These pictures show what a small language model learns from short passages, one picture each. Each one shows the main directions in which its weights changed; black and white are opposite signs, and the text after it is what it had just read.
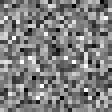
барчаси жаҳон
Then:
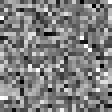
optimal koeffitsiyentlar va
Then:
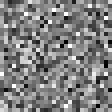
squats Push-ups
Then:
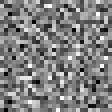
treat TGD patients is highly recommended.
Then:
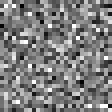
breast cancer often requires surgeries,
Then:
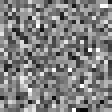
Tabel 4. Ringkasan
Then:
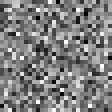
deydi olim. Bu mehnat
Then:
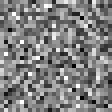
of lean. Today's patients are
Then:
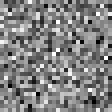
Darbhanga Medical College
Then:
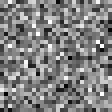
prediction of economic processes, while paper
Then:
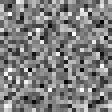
prepare for, withstand, and
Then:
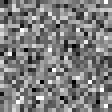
kichik hajmdagi sovitish
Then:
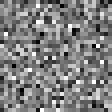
оширилишига хизмат
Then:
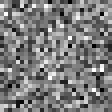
the reason why we think that the
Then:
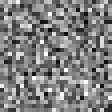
recurrence due to a previous history of
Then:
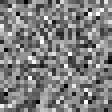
atividade física tiveram maior habilidade para
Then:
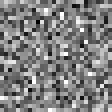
60 y.o Total Postoperative - 8
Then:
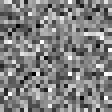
was emphasised that most youths drop
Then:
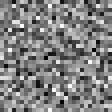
language. This paper tells the story
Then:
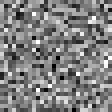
agriculture because there are people who cultivate one
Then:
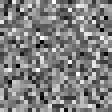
to the matter of internships and training
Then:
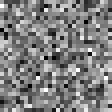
фосфатаза (ИФ) -
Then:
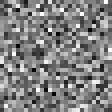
project developments will be followed, and individual
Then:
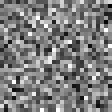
asal luar negeri yang sulit
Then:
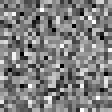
15 measured by goods' revenues on total
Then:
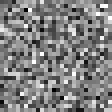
chap bo'lmachaga
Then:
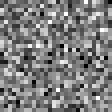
Moment Estimation (Adam) for
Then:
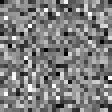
управління розвитком з
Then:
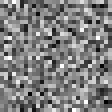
helps students comprehend the product qualities that
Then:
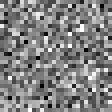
engine and after treatment technology have made it possible
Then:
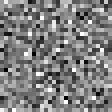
Xalqaro obligatsiyalar, xususan
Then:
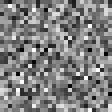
a fixed 0.5 threshold and
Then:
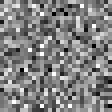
Figure 5. Schematic for Relay
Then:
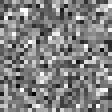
da mulher negra era extremamente
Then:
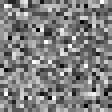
investment in AI is growing rapidly.
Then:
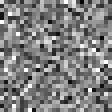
section and did data analysis. KP and
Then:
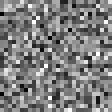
2 years (January 2021– December
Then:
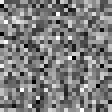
мегаполиса. 2024.
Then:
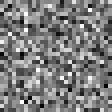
psicológicos e impactos adversos na
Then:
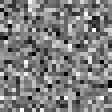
области, в том числе - часть
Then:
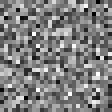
bo'yicha umumpsixologik
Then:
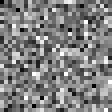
ko‘rib, uni kuzatib
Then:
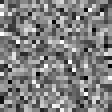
model (eqn (2) and Table
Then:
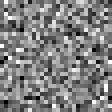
Local, *Cuadernos
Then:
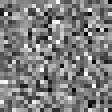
hissi, o‘ziga va
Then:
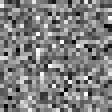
xududlari bo`ylab
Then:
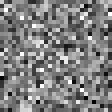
популяциям относятся
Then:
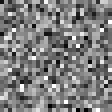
enxuta sob a perspectiva da
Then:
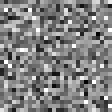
to 2018. *COLLNET Journal
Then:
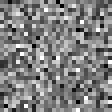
Types of metal catalysts
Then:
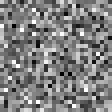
first electric-powered metro
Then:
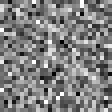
or examples.²** - Write
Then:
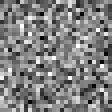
are usually set to atrial tracking mode
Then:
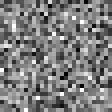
Regency Using the Inverse Distance
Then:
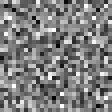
to be taken to prevent the interference of
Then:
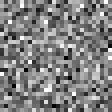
de lo dispuesto en el
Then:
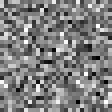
often struggle to identify words and
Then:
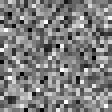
demokratik davlat – Turkiston
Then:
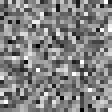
9) Downloadable cryptographic
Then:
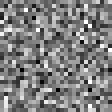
extremely high at 95 DT in the
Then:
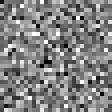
ml of sulphuric acid, a
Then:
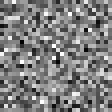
Sébastien Hubier et de
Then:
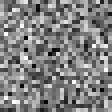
dos resultados que o micro: BIT
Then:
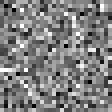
through phosphorylation and activation of
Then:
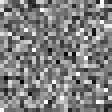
principle which a professional teacher must adhere
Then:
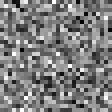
data this report is based on. Name
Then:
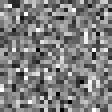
nicht sieht. Es ist Aufgabe des
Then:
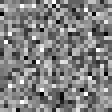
постоянный мониторинг
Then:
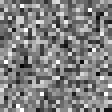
requisitos podem participar de mais de
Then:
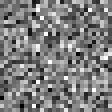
transformar em atividades específicas, e ficaram
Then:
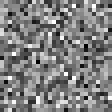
ISE AO16. The standard load used
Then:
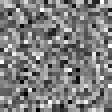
three years. I will ask you questions about
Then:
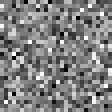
de métodos contraceptivos reversíveis
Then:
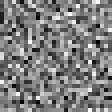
MAIN AUTHORS Albert
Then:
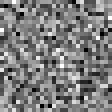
the activities organized by the Church and are
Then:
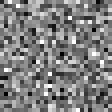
viewpoint. However, there is a lack
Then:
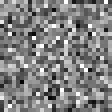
presença humana e, ao mesmo tempo
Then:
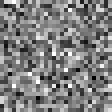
the medication. The obtained results were subjected
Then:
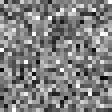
tersebut berasal dari dua
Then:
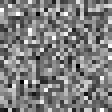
अगर बात करें
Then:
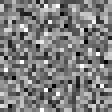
0030 Cover photo MAHLI
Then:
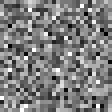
великих даних (Big Data)
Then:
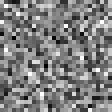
all its members and especially on the children.
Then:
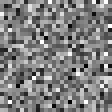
detailed list of applications of RFID systems.
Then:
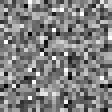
усіх видів ресурсів,
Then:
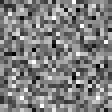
Universidad Nacional de San Juan en
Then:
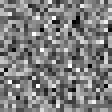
Produktsicherheit von
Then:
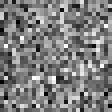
meios de interação entre o público e a
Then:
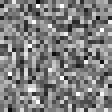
indirectly influences income disparities across
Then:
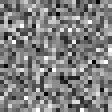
as a supreme value, and the
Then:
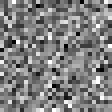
in earthenware tiles at the
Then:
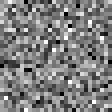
en plus d'une démotivation
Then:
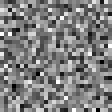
and Design* em 1959, por meio
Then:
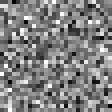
dissertatsiya Toshkent, 2010. 8.
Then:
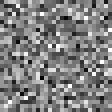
this study. It is significant to improve the
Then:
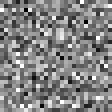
tezamen alle beschouwde
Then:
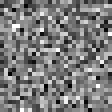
representing the monetised value of the
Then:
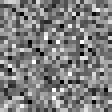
of data are linked. It shows the extent
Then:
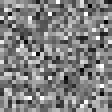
anatomical landmark v/s
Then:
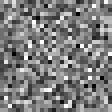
and once known its spectrum it can
